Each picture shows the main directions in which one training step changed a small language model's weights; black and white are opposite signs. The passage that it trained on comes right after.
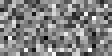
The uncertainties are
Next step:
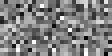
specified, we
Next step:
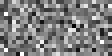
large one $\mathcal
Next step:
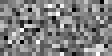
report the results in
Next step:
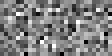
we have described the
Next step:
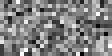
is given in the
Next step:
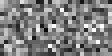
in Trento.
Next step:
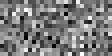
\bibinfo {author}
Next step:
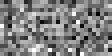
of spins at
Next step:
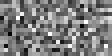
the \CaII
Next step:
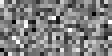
seconds each, and
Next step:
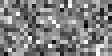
those in continuous
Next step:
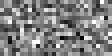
the change in the
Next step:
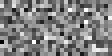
from the analysis of the
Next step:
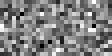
In light of May
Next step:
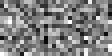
to form the input
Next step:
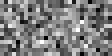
pattern with a
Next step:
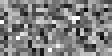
extended X-ray
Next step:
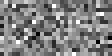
and $O$
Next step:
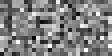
of the square
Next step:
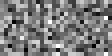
distribution turns into
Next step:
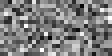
the magnitude
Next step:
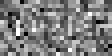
of treating the
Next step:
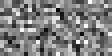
the dynamical mass term
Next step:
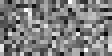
atom, the
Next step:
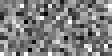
The compressed graph
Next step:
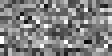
the free density matrix
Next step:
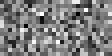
experience. We
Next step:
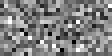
to obtain the current
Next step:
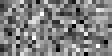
similar conclusion was
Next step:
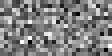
the polarization data
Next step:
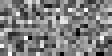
the rest mass energy
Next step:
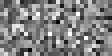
order as the distance
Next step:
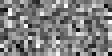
Waals fluid
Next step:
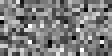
into concrete
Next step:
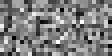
of this paper is
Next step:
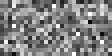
value of $\lambda$
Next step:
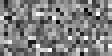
limits of the
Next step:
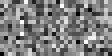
as exhibit
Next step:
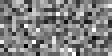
the lack of
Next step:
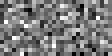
addresses the
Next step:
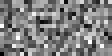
of separation. The
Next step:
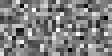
flux be related to
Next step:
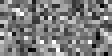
site obtained on the
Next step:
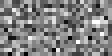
the region in which the
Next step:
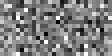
sign for $\beta
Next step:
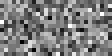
$\psi$ will result
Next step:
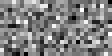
Pacific Physical
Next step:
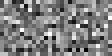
filter, the
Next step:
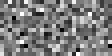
(* There is
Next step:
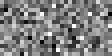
Sample the VC
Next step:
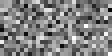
low accretion
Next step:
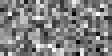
hindered its
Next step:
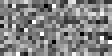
value of $F$
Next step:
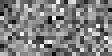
interaction cross sections
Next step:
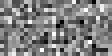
the point spectrum of
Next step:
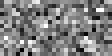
thermal electronic energy
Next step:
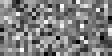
increasing the parameter
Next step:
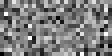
large both in the
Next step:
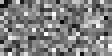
space in which the
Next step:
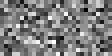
at very high frequency
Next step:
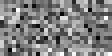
in shaping
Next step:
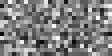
strict forward
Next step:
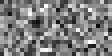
absence of a
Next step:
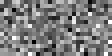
this section, we
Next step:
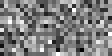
to NiAs
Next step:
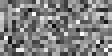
and $V$. These
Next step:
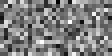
persist across
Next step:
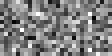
crystal structure of
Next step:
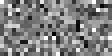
system should be able
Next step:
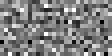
two models, which are
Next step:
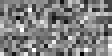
into the following forms
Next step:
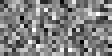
but rather are
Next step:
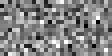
much slower
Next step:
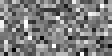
papers not in the
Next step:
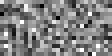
lower memory
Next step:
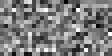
the photons in
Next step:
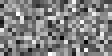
is subsequently
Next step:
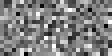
which the kernel
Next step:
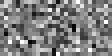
evolution consists only of
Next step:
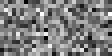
photonic simulator
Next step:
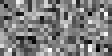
be any element
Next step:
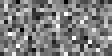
is smaller for
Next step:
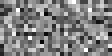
only along $z$
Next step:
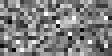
to structural
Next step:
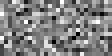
if the photo is
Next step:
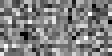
the implications of
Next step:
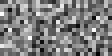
likely it is
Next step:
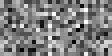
phase, obtained at the
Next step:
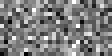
with respect to
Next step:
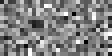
hence we sample the
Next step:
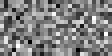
for this study are described
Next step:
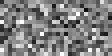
Volume I},
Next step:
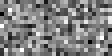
the noise and
